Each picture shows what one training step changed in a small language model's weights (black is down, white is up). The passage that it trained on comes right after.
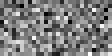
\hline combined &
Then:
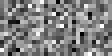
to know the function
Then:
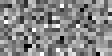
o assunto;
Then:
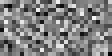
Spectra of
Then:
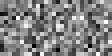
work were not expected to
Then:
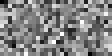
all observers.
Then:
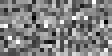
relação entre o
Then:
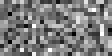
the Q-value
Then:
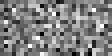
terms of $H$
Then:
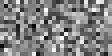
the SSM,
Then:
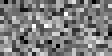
ва мавжуд
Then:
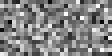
the arrival of
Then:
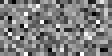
IMO and
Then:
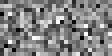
therefore can be a
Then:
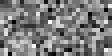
implications for
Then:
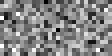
and the Novel
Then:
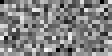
the fraction of the
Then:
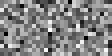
yang dilakukan
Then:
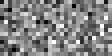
tensor for the
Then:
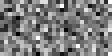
limit $\alpha\to
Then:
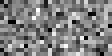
in preparation.
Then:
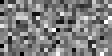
of our measures of
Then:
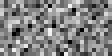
waar zal
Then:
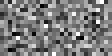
CFL condition
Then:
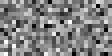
training strategy enables
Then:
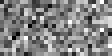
por trazer
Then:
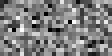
violação de
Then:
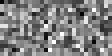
that the asymmetry
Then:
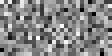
analysis}, we now
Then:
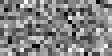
Sciences fondamentales
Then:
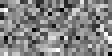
o bambu é
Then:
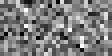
for surface flows using
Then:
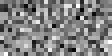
from the trailed
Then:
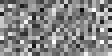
see that we need the
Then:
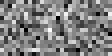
universal science
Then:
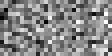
vanish at the
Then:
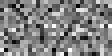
talab etmasligi
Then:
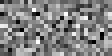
in the same Figure the
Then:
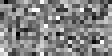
$\omega_p =
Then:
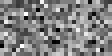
and simplified
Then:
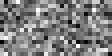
by dissipation
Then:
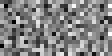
relaxation time corresponding
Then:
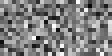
pathway and
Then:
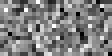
2, що при
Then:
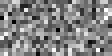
and incorporated
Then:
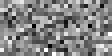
noisy state,
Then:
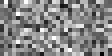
Un camino
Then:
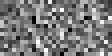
Весь ее
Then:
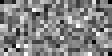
the approach introduced in
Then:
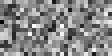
de a determina
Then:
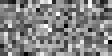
dengan hal-hal
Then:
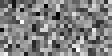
an indicator based on
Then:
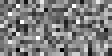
neglecting the fact
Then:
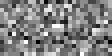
three methods agree on
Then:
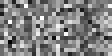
sujeito já
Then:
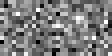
difference within one optical
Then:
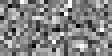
bodies, which
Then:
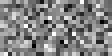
acceso a los
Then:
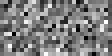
объёме и
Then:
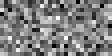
2DES maps
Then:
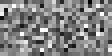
BTE, we
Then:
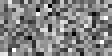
background for searches
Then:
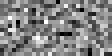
of 42 days
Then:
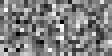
our method by focusing
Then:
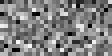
in the very low energy
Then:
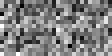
связанных с
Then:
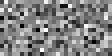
Media in
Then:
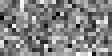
spectrum. The muon
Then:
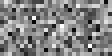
cuanto a la
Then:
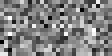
effect was introduced.
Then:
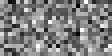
инсоф ва
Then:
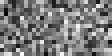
envolveu não
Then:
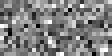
possível identificar
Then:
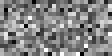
autora, a
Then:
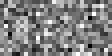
ما ليس
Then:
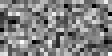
for the shape parameters
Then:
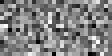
strong correlations in the
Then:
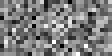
rotating a small
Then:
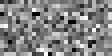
in the following expression
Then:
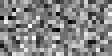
and the Action as
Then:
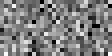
plus longue de
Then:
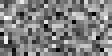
in this curve.
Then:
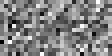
holes produced by
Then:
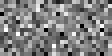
it does not require a
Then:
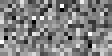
la muerte,
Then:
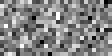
de ellos en
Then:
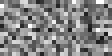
sei, aber
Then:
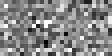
eleitos para tal
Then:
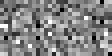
spatial resolution in
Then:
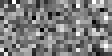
introductions see
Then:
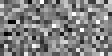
plane. Blue
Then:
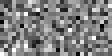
papers on valence
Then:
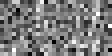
une agression de
